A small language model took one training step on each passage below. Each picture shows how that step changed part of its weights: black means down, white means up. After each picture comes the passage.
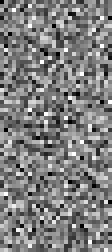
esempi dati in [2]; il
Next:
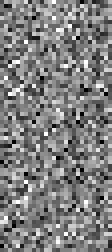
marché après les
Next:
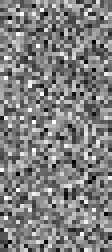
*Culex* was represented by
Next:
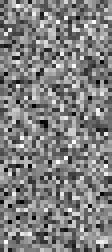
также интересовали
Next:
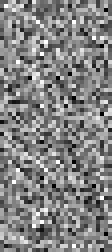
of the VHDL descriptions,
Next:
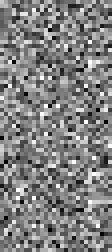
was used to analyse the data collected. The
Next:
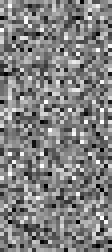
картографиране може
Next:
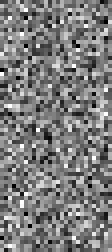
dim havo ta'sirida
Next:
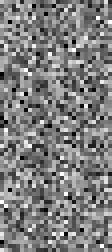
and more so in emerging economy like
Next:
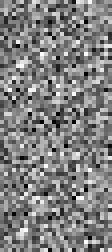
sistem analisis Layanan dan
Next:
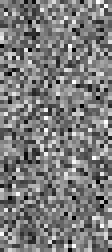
сгорания; ВР-водяной
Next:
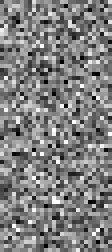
high for those pixels who are
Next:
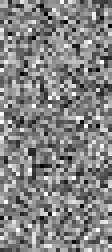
so'zlar: o'zbek
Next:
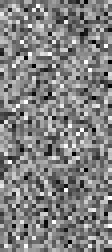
double-precision floating point
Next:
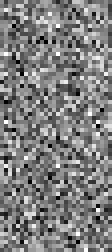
их периодическое
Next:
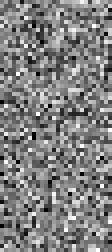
roots again, gives us,
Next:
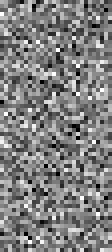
of innovation which might lead to
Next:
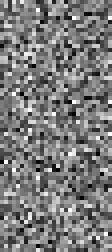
turmush tarzi va
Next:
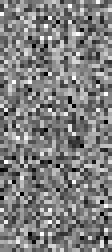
elementos não plásticos
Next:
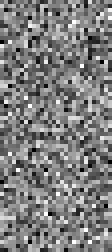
chiqarish jarayonida xom
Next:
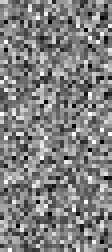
de ruil. Aan de hand van
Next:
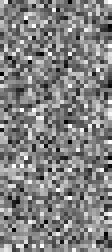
DD-free driving.
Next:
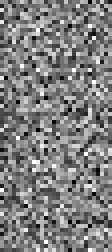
Islamic Economics, Banking &
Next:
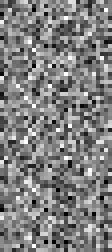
DE LA ZONE DE
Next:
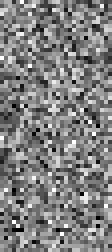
the PV operating condition on the resulting
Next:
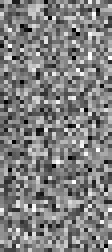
комунікації, підкреслюють
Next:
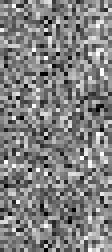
qiyosan mukammal
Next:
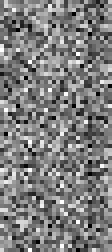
more references of critical patients to
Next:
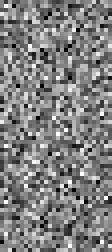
et al. (2021) suggested
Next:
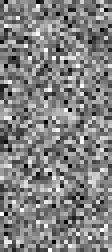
Both mechanical and thermal
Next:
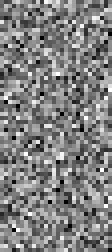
and B. Gupta, "The robust
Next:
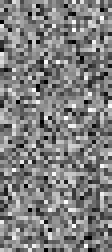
Samarqand eshkak eshish
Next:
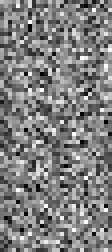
some previous events in the series:
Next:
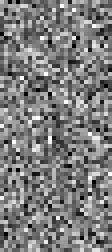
not fully known. Emerging
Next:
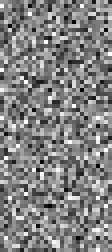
to establish the adsorption
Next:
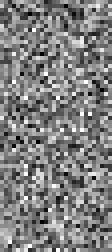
to satisfy the requirements for the
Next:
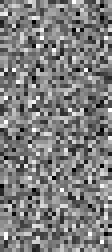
da parábola representada pela
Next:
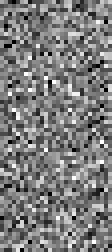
медицины является
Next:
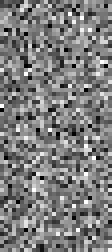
„Despre contractul social sau
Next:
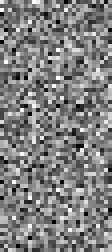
to the instrumental musician,
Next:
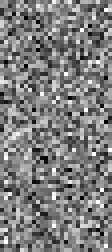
у них для этого всё
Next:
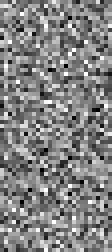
implementations of the Act which focus on
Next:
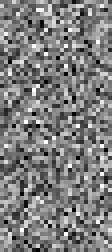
debe caer bajo la
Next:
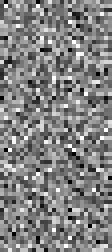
as it is almost impossible to
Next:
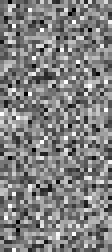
semua ruangan . Ada
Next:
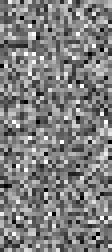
парадигма шаклланди,
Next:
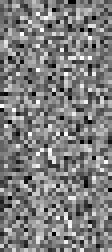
Data Primer Peneliti 2023
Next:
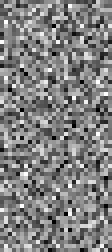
Por que desperdiçar o tempo com
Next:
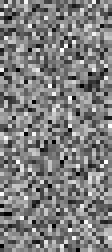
функціонування". На
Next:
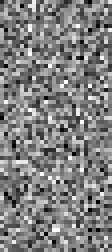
category 1 (firms with
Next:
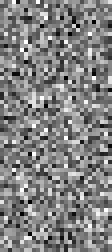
incorporation and function. Endurance
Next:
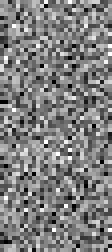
учитель). *Natura
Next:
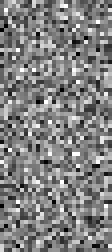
stability depends upon the nature of the
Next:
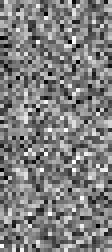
ва ташкилотлар хўжалик
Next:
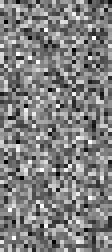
of efforts, for examples,
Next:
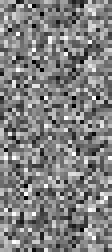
maupun di bawah angka 0
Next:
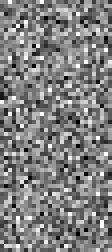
яратувчанлиги унинг бой
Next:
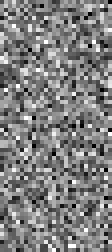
that low dose volume is slightly
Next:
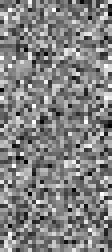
copper > lead. The distribution of
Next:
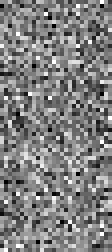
немаловажную роль. Как
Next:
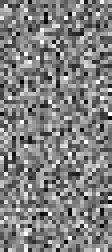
é que os indicadores não seguem processos
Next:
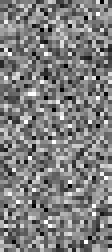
maxillae. *Am J Dent
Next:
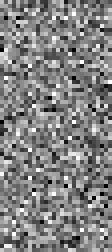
provide ghost imaging²¹. As
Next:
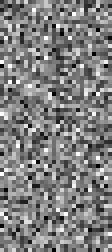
in four steps as presented below:
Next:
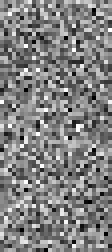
of the use reinforcement.
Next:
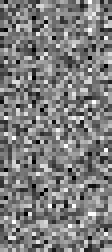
Quarta Revolução
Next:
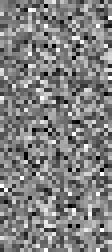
dépourvus des études
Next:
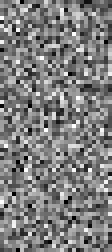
cause of project delay, a decision,
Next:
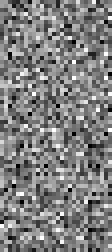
One of the issues that generated the
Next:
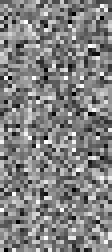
ushbu muzeyning gumbaz
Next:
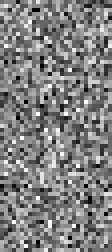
institution as it is being practiced
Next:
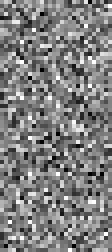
the availability of new book and other
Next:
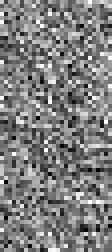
the competitiveness of the economy,
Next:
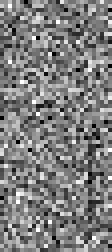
than planned). It is intended to
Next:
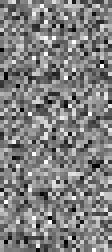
kualitatif diperlukan
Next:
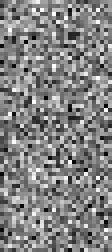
Хазратов Алишер
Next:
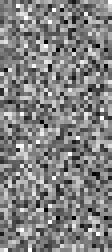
current into ground under normal and
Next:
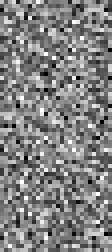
чалғитиш ҳолатлари
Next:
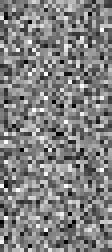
DETERMINATION THE
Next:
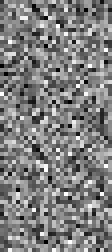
бола тарбиясига оид
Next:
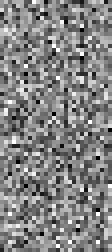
a silicon nitride
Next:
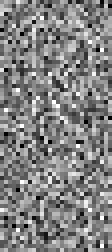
it calms down to the melody
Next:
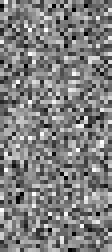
is faced with the disadvantage and
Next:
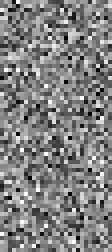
is not an accident but a consequence of
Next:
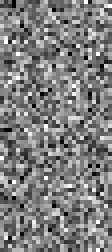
процес відбувається, такі
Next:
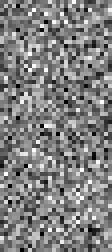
stem cell mediated neuroregenerative
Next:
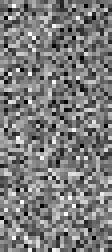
Fraser Valley, Canada
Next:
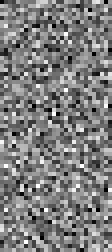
pengabdian. Pada tahap
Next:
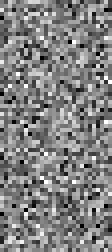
ҳароратнинг ошиши
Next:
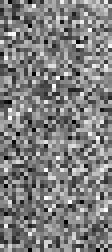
в большей степени
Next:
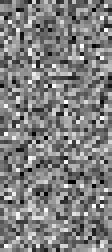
le mosse per giungere alla
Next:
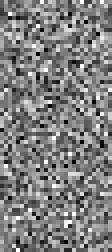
French-language academic
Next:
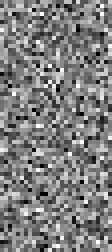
effect (e.g., that people who are
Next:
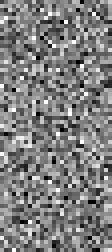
to providing psychological care to patients
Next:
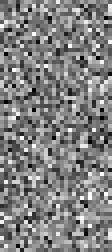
направлениями: повышением
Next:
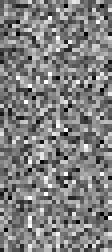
règles définies
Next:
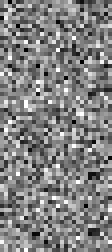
of Y , defined as follows:
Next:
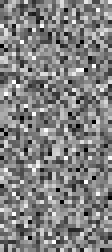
reduce the body weight to
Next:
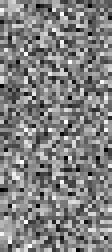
as an opportunity for growth and development.
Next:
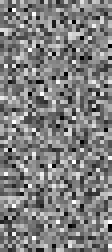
corruption in public procurement in
